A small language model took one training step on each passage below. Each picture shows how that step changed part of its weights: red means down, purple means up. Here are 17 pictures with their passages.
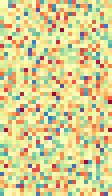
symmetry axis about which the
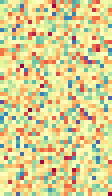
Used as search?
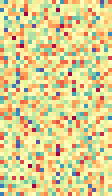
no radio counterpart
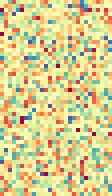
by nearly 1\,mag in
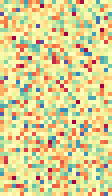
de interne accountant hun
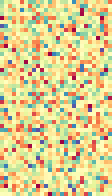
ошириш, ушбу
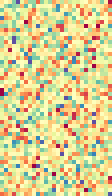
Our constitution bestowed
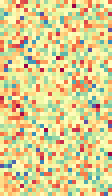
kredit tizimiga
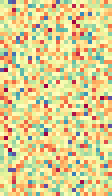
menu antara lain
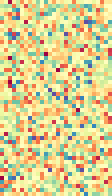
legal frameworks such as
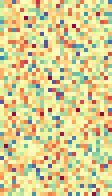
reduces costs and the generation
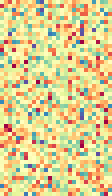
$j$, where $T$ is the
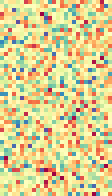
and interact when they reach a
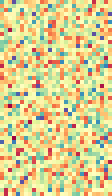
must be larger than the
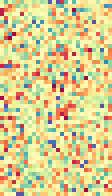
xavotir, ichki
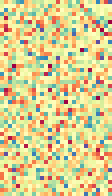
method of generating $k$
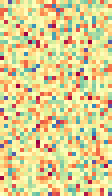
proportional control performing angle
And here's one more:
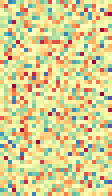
Prefaces were a constant
